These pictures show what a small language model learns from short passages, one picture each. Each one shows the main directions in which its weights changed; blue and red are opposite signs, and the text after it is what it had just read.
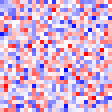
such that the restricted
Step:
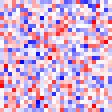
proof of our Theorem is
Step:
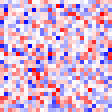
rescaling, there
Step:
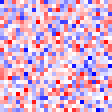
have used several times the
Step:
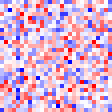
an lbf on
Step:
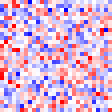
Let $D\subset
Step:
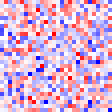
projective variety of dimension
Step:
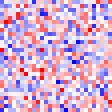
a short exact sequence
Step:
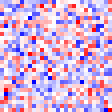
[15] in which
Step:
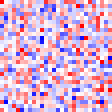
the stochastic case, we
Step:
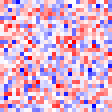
multiplicities of edges
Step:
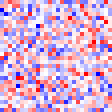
thing is to be
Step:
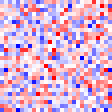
sets}. According
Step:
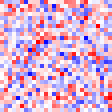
is smooth and minimal,
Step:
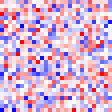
solid lines represent the
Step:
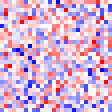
coherence of different
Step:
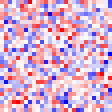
g$ of two elements
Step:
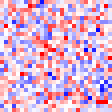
called {\it singular}.
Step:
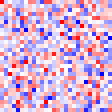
the analytical method in
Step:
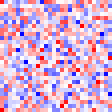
the different image sets of
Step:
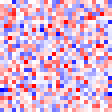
belongs to both the
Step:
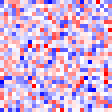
the conditionality. If
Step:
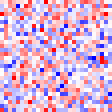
as well as the original
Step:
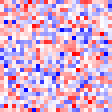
of rectangles
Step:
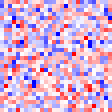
values of fractional parts
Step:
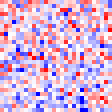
with a limit in
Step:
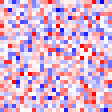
in balayage
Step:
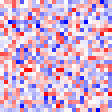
It follows from the transformation
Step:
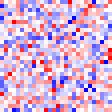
gently. Thus models
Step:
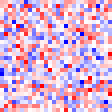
boundary condition) in the
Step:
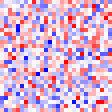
in the usual way by
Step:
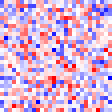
it is possible to find
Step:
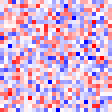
T \left(
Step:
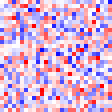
\}\] is trivial
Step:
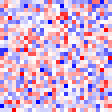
We deal with
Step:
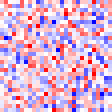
Floer cohomology groups
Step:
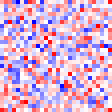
and yield additional
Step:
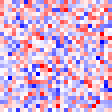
all triplet
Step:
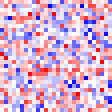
similarly show that,
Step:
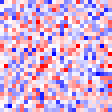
our method, and in
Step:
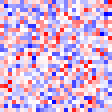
caustics do not
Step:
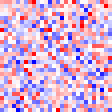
the local flatness of
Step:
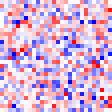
\choose i}$.
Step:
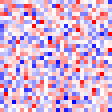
under the second order conditions
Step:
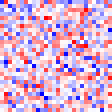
is also extended to the
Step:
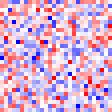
types of smooth
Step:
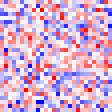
occur if and only
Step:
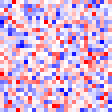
cyclic submodule
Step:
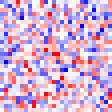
in geometry and hence
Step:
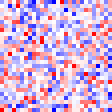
$M$. However,
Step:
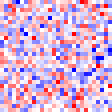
then known to be a
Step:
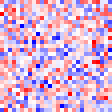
which contains the set
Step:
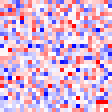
on the choices of
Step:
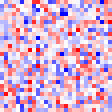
their guard sets
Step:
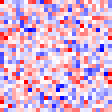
the spectrum of
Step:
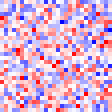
see that the different
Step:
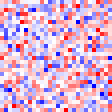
ensured by the
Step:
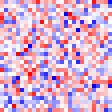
link. (b)
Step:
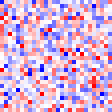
the direct summand
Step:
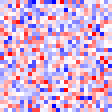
$X$. The set
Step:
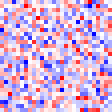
further the cyclic quotient
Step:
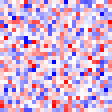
single root labeled
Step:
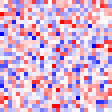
up to the current
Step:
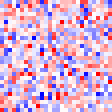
is in both cases much
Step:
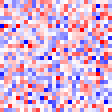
sequence of monoidal
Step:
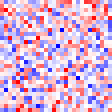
fact that the group
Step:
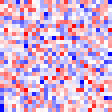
be realized,
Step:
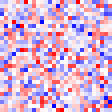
surface which is least weight
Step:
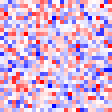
but owing to
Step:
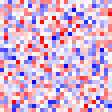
=\C$) as the
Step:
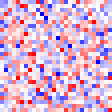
rook placements on
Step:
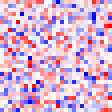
By classical theory of Gaussian
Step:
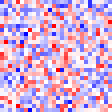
VW mean test,
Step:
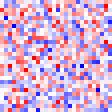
Thus $\Phi$ is
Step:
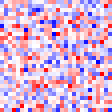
two-dimensional lattice,
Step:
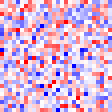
be seen as the
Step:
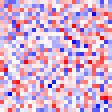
that the Hilbert Basis
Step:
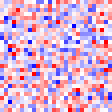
\par We will set
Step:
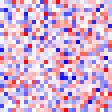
\Lambda, c =
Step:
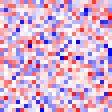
le lemme
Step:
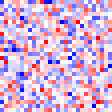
the gap between
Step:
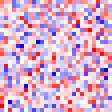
map $y\in
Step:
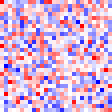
the Hilbert series for all
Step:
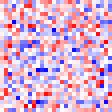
function $G$ and
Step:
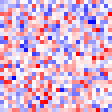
Property. For
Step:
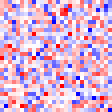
the Hardy spaces
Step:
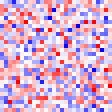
Suppose $G$ acts
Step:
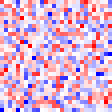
in the theory of
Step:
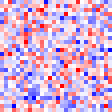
= \langle p ,
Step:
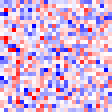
force and torque
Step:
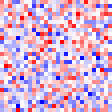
identity used in the classical
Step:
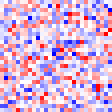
of graded-simple
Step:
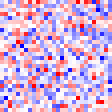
an analog of the
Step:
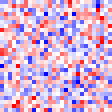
w \right]
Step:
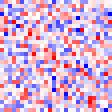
res-reg}) which
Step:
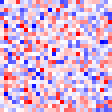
resource limits for
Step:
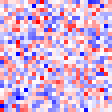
not abelian). A
